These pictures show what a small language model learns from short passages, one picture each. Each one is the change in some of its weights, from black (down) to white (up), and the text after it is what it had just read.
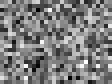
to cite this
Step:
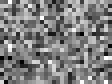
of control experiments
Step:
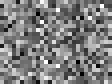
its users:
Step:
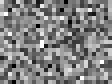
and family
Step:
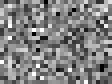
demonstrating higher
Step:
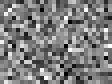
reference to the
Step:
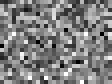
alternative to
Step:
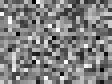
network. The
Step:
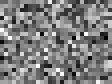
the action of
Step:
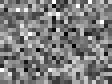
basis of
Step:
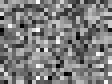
their work process if
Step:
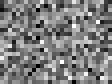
to ensure the
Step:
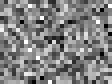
but often also
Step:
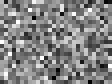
a stop.
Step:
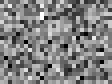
and safety
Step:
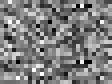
is found that
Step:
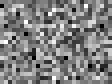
de la
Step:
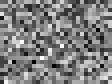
this, as
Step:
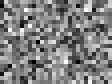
become the
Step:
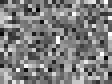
tools for better
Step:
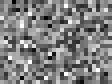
ease of use
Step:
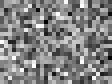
scale, the
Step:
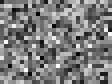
impact is expected
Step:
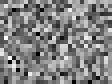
more traditional
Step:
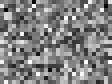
an IPSS
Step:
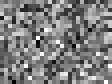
the natural
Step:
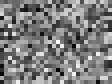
the solution;
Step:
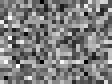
prediction of
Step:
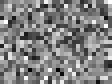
the port
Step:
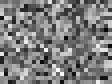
the extract of
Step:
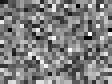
K$ be a
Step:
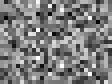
cannot be
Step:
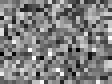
the crop
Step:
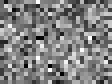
whether the
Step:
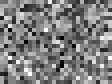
the health of the
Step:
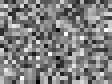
dataset in
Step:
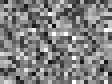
transforming to
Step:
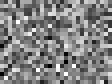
developed by using the
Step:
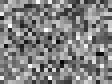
their health.
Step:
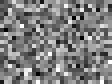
unity among them
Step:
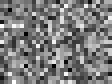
public policy where
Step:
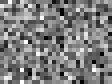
of plants have
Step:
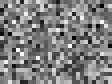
some Watts
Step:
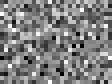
a universal
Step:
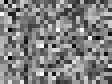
framework and
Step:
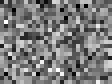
the tests
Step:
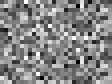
produced by a
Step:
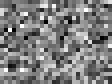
1 atm and
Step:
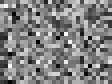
aims to
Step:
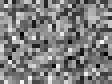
operation, and
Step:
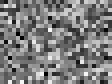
solution design and
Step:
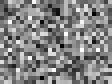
after that, it
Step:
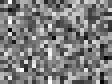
rate, and
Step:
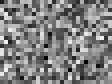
in recent
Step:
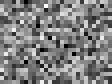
new ideas
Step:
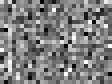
evidence structure is
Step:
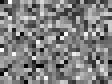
as for the
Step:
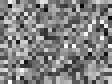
an equal
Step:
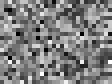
is proposed and the
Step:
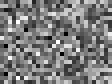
obtained from all
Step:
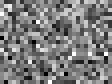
job performance of
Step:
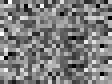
contained no
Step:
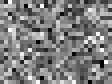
container to
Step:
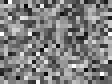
contained in this
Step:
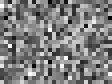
g \neq
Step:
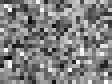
associations were
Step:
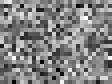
the above, the
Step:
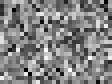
The project integrates
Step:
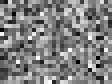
to it if I
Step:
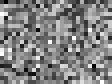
subjects who
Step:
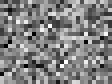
given as the
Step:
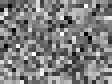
and amino
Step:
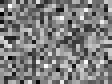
in Fig.
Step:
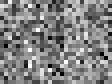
of whether the
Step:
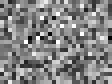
the stem and
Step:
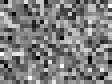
policy on
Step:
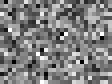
clue as to
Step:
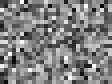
an almost
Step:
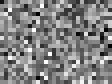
independent of
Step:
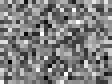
main reasons
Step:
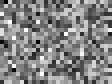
processing and
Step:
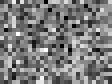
ignition and
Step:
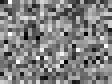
as they pass
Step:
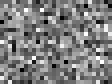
soil through
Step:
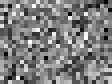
In fact, we
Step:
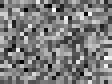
In a special
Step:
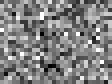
and how it may
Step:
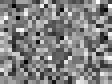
engage public in
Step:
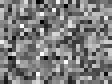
PCR was
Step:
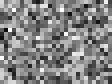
willingness to
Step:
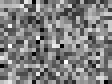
This deliverable
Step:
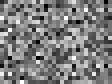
time reveals
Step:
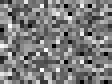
experience to
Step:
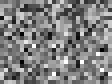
the generation of
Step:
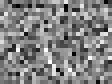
The endpoint
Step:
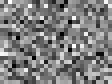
image of the
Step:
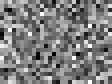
is rising
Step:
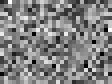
as well as the
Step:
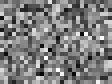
the next
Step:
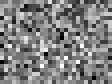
the germination
